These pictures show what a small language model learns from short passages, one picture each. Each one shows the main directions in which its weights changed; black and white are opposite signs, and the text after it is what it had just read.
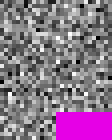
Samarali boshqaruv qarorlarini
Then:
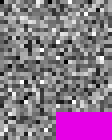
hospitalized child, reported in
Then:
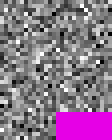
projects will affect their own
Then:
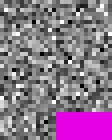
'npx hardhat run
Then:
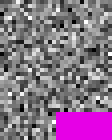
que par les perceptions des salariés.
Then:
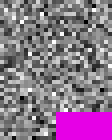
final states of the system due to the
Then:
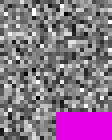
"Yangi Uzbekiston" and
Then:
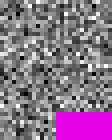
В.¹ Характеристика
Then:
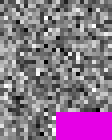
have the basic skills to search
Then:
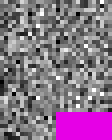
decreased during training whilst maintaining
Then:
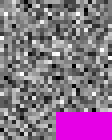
and 6 NO_x from the EBAS
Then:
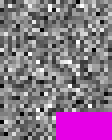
пакет туристических
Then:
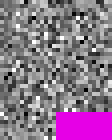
for identification? No MS Level
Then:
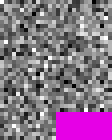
ularning xarakterini oldindan
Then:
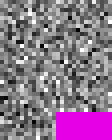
to determine the incidence of
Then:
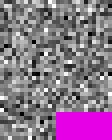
significant independent predictors of
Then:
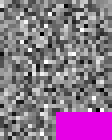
fed to the weld pool at 20
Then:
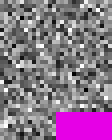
2021a). Alguns óleos
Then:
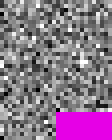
surface of the pure aluminum
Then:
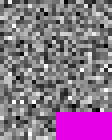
et la publicité. L'adoption
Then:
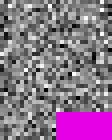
Council, for example underlined that
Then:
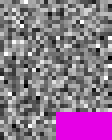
Hausner's Ratio 1.23
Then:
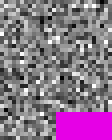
E. R. **Espécies
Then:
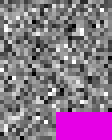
afferma Salameh (2003;
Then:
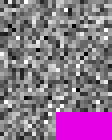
e‘tibor qaratgan [25].
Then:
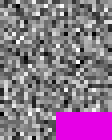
Монография. – М.:
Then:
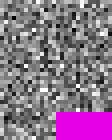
chaqirim narida turishar va
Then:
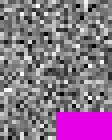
fan emas, balki milliy
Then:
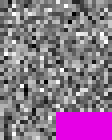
kulutuste võrdlemine
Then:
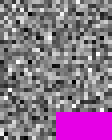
ko‘zlagan manziliga
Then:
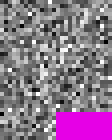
nuevos desafíos que
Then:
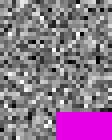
Vadlamudi CISCO US
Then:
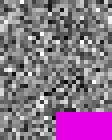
art, the emergence of new directions and
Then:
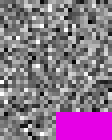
(EV), hosting capacity and
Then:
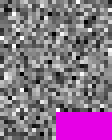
is when children have a strong sense
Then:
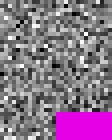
resaltar el trabajo de
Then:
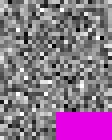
G. Havenith, W.A.
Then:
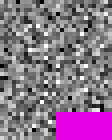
of the sculpture. Short musical
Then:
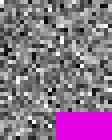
йирик эпик асарлар
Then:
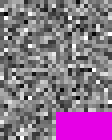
se mostrado viáveis em
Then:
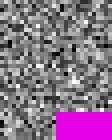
* Assistant Professor,
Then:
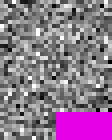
про кар'єру й необхідні
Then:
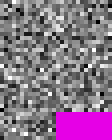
every life story is full
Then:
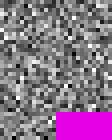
Case Study EU European
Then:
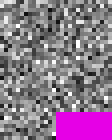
Amnion quyidagicha
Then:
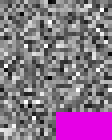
yang mereka terima. - Dari
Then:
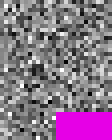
деятельности студентов
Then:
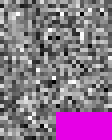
ranking Youngseok
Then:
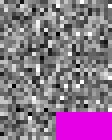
Discussion In this scientific
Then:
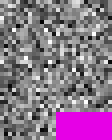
columns for one Wyckoff
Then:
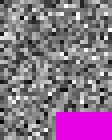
that connects ownership and
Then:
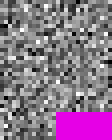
administration $\bar{X}$ SD
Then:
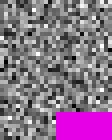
of the equations (1) and (14) need
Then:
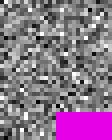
moodle** Moderatori:
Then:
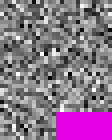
Curriculum Framework.
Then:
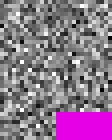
offering the capacity for an
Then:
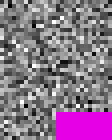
Mónica Pinto, Lidia
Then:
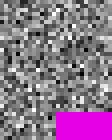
turli hujjatlarni tahlil
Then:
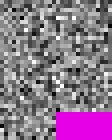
was obtained irrespective of ages
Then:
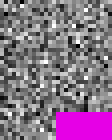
M. Lorie va N. Gal va
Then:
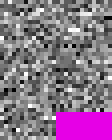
Dickens condemns the
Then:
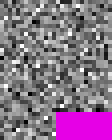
T11 DAA14 + Control - N
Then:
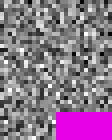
replace their respective representatives in these
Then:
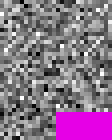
the ‘cloud’ emoji, the
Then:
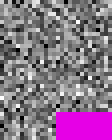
adaptabilitate sporită.
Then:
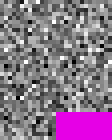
образцы легкости и
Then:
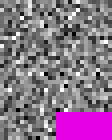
I hope to show that to do
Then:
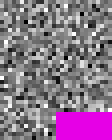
o‘qituvchisi sifatida
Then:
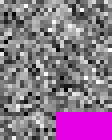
biomaterials and skills,
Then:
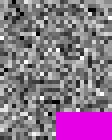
the specific energy consumption were monitored.
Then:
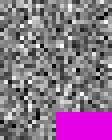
5 μm and 7 μm holes.
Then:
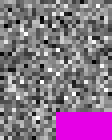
qatoriga tezroq qo‘shishga
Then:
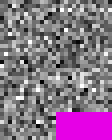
higher chance to leave the study area
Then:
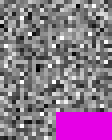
tillar oilasiga mansub
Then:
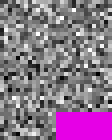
kerak. O'yinlarning
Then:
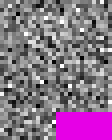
Engineering Graphics, Design
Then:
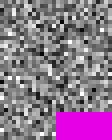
sobre a educação especial,
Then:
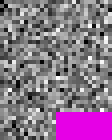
доме Романовых»
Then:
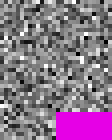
editado y traducido por
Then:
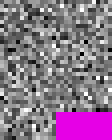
Philological Sciences, Professor
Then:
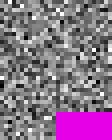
door J. Pinkhof „ 218
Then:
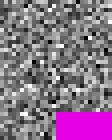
ARTICLE Preanalytical
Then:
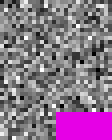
позбавлених рис
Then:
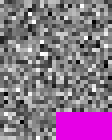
financial data, along with other
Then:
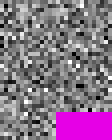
работа по составленному
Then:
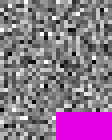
The remaining authors declare that the
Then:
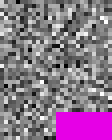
no depende prácticamente del
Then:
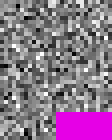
geo-referencing, speed,
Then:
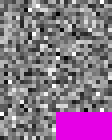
results acquired for each point is
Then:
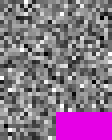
o‘zaro bog‘liq
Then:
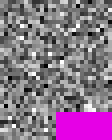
using machine learning methods with
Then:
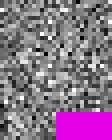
of Pakistan. Operational activities
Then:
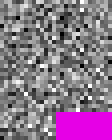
"Ega – To'ldiruvchi –
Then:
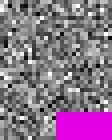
is calculated by using the pedigree
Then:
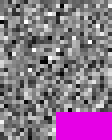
a MWI head scanner should be
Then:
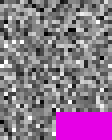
website in April 2015, with
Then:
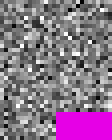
hama shoʻlai onro
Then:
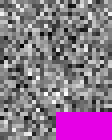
ocorre de forma imediata e
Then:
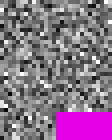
SNPs? * Please choose
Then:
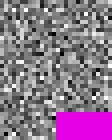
area, together with crown
